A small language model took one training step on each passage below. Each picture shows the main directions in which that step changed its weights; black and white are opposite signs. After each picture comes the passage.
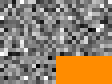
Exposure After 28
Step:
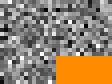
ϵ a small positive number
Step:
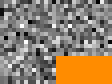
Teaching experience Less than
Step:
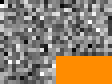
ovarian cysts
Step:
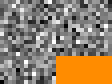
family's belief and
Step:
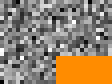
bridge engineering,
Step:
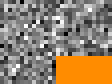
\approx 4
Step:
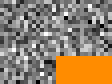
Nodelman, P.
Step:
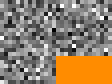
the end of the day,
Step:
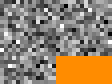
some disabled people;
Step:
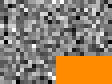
examination of who should avoid
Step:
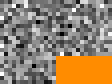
constituents extracted by
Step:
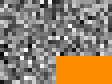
Flow reduction rate (%
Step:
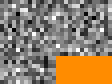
change in colour.
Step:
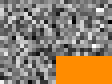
HC, Hwang
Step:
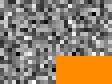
most stable and good performance
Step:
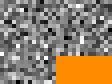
otherwise. No other
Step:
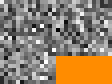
and field at the start and
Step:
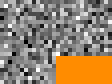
refers to the total length
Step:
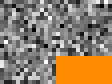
major functional components of the
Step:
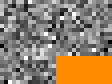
Quality in health care
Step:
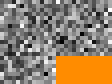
style and the nature of the
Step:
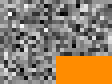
reaction mixture was held
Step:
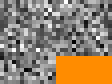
to come forward to
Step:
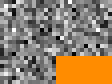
background with a white
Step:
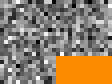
localization with Thai
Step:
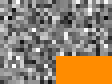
b= Slope**
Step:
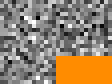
Council of Social
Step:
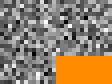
literacy, computer
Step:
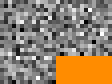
value of Sodium
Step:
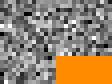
defines the magnitude of
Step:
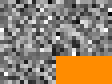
content analysis of users' experiences
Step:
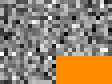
standardization of emissions and
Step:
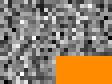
it is easily accessible
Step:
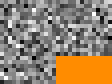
obligations on all
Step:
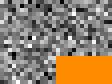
in master of computer
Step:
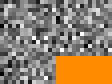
graphics were performed by
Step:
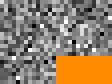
and the mode for
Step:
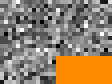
family Fabaceae with
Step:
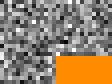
values that are estimated along with
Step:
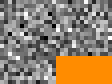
Asia and the Minimum
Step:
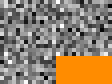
water and associated chemicals
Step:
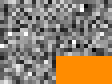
provides new perspectives for
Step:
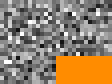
form prepared by researcher;
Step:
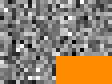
transmission loss in the
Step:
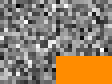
DAG. It was also
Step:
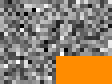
OpenAIRE European
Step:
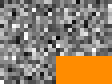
also provided, correcting several
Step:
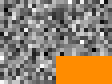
hypertension, or
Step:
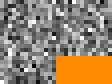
profile. This is due
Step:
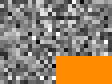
with the management board of
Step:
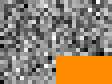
pair. The current
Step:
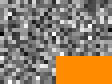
fL), and lowest
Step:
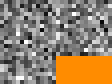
as the natural outcome of
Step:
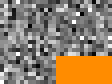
according to their age. A
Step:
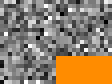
practicality as the question is
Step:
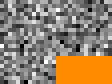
was to reduce concentrations of
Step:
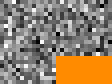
this study as it provides the
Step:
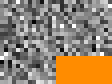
fixed feature that is
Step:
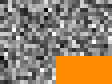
that proves effective and appropriate
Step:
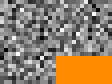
storage facilities. -
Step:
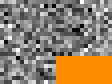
highlight the context-dependent
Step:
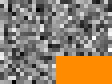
is False) Then
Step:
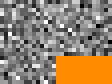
resources to improve their capabilities
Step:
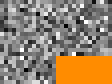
of the proposed algorithms, the
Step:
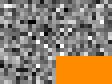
diffusion of resources of this
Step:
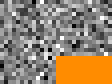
are particular due to poor
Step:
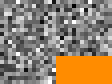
topical treatment with an
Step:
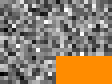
and leaf compartments
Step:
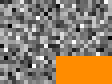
assessments as: -
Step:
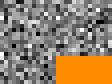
quantitative measures such as
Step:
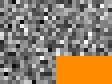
equation (1) means the
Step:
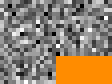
on Orange Technologies
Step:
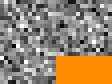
It is necessary to spread
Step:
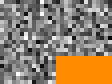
and upgrade their
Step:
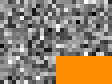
the Ctrl groups
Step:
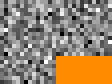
there is low availability of
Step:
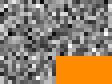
Findings nine show
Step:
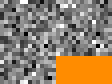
metal /plastic not
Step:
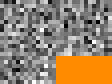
ores are given in
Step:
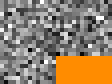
causes of breast cancer
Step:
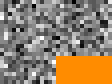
Club or Sodality
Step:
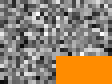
tones annually.
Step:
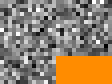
test. Methods: The
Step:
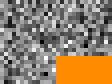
the condensation product
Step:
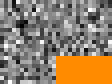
This tool consists of the four
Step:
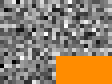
apply CVM.
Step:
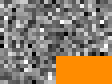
categories for proper handling
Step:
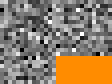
of Celiac disease,
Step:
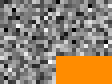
promoting holistic
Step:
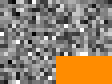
could permit them to complete
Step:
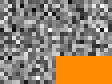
to plan an alternative
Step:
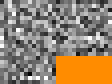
for the formation of students'
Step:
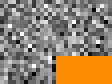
them can be detected in
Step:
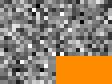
performed were excluded in
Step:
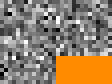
without further treatment and removal
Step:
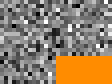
Digest Agar
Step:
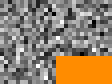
to end ($0 \leq
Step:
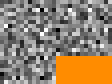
basins. This early analysis
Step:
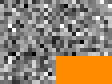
listed in Table 1
